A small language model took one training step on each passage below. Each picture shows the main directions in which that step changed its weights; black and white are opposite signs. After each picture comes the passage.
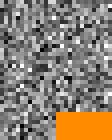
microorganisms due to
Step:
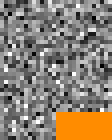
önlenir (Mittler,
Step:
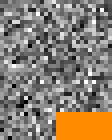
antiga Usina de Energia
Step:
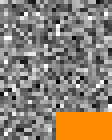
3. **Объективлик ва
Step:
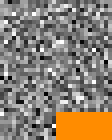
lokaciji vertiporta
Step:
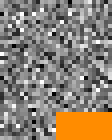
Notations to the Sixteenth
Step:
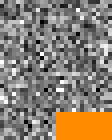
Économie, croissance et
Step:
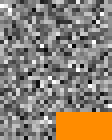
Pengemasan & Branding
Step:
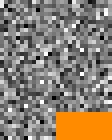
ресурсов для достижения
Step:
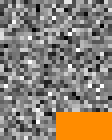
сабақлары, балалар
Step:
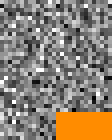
se constituye en un elemento
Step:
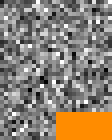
2023-yilda umumiy
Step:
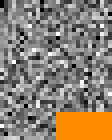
при ведении проектных
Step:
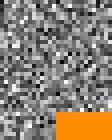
molta gent, que hasta el
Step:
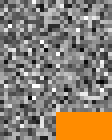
de Pictură, Sculptură
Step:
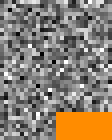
N°9 : Calcul des
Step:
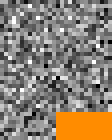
знаходження прямих та
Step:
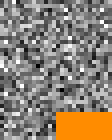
наименования) в будущем
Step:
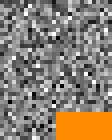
mezhdunar. nauch.
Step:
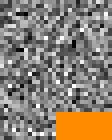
mahasiswa untuk buat
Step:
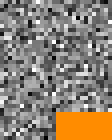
Introdução O Biguá
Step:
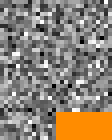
muvozanat: mehnat
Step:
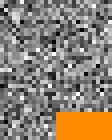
експлуатація яких
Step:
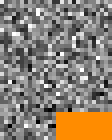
(2018). Efectividad, de
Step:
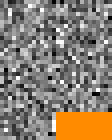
erishib boradi. Ammo
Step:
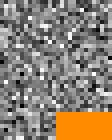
yo'llari, fonetik,
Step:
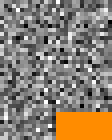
Москве, публикации
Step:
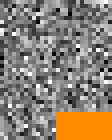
дія, а сукупність
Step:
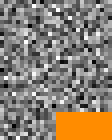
fundamentais, como a comunicação
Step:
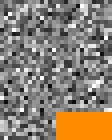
Tác động
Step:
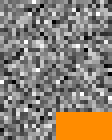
integridade do preto, arranhando
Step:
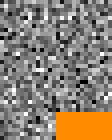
000 km ga yetgan, bu
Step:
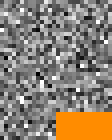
adolescentes quanto às
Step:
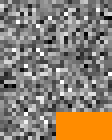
içeriği ve nasıl
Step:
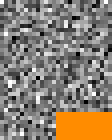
роки спостерігається
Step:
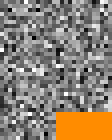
عام؟ للإجابة
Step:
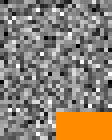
NETO, A. V. “A
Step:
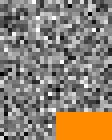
Quyida bu ikkisini
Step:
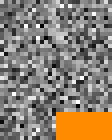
thinking of elementary
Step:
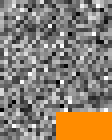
3.4 sm Sargo masino
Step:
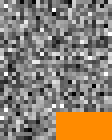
Cartago 63 Solano
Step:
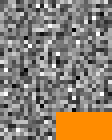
papel del arquitecto y del
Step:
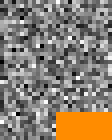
және өмір.
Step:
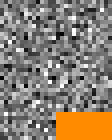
yuqori darajasi.
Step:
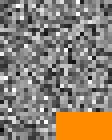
calidad del agua en los ríos
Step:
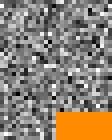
va instrumental usullar muhim
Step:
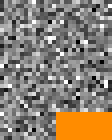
вскрышных работ на
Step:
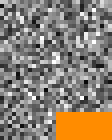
ou plusieurs EPSCP
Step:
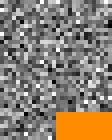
США (высший
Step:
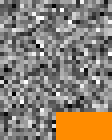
Xavf lilik to'xtash
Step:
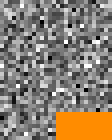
doir chora-tadbirlarning
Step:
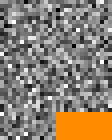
evidente que a falta do
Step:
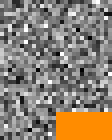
ortishi kuzatildi.
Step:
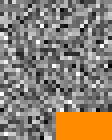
Larvasida Ekstrak
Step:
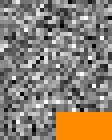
y Muño Vandilaz
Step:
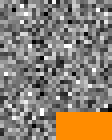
internaționale, marcând,
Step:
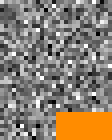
not merely in the formal
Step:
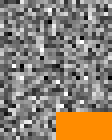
que pressupõe ou a Nesse
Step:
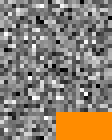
Solução NaCl 90
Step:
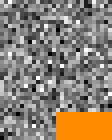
« les prestations de construction des
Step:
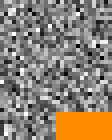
aquellos que estaban presentes
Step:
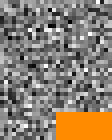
amostragem, mas as visitas à
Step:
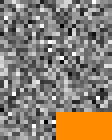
tırnaǵına shekem
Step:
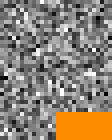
las universidades principalmente públicas
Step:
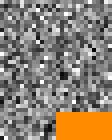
avoir défini le cadre
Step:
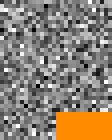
втручання на статевих
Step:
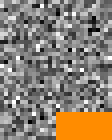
Yutilgan doza miqdori
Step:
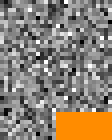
o'zgarishini tahlil
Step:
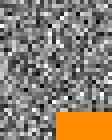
dan nilai koefisien regresi
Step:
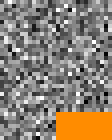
*"Ijtimoiy sohani
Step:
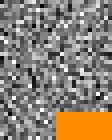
OTRAS. **Violencia sobre
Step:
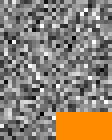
und hilft den Schülerinnen
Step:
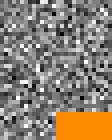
os clientes e motivam os
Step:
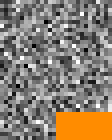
bien un processus de création.
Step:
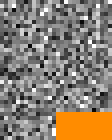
ruptura sin nemósine de
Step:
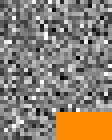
Qarshi Muhandislik –
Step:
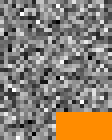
недостатком пригодных для
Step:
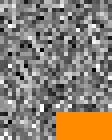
que propiciam o fortalecimento
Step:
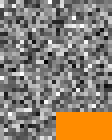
ёш Темурбекнинг
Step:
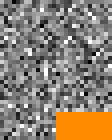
It is argued that the
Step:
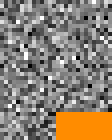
savdoning odatiy, asosiy
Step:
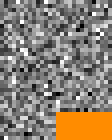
اليوم الرابع عشر
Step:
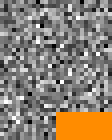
Thinking Skills To
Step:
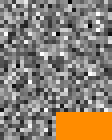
- Nordsee Tourismus
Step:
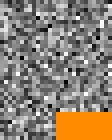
o'tish kifoya.
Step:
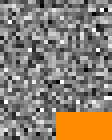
M. H. Bhakti,
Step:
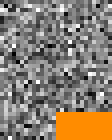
(Yüksek lisans tezi,
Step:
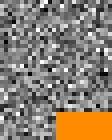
autonomie van de particuliere
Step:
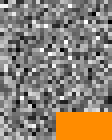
psixologiyasi nuqtai
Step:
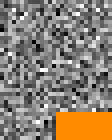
en dise — fort modeste et
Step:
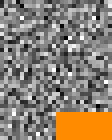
лет поражение органов
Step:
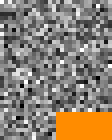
és az életkor -
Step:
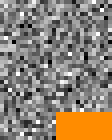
tayyor mahsulotlar,
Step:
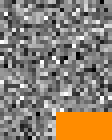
[9]. Попередня МД
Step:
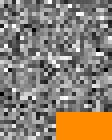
Железо находится в
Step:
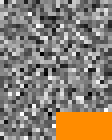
ЯЗЫКЕ. In
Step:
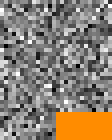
strategy? Question
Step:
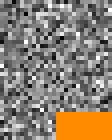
To identify and preserve new
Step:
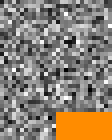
чудово підходить для
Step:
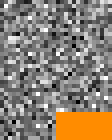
de energia e outros.
